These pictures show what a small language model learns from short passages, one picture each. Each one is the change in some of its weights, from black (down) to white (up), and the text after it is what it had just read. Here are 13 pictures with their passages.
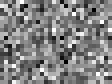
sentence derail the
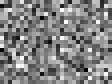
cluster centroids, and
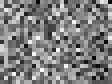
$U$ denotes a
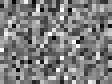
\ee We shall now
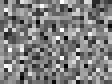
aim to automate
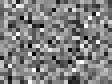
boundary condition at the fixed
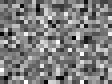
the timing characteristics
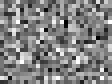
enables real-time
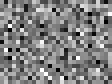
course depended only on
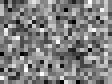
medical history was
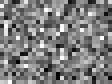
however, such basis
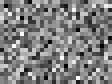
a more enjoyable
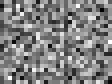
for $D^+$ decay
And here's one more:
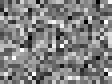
definition. It can be shown
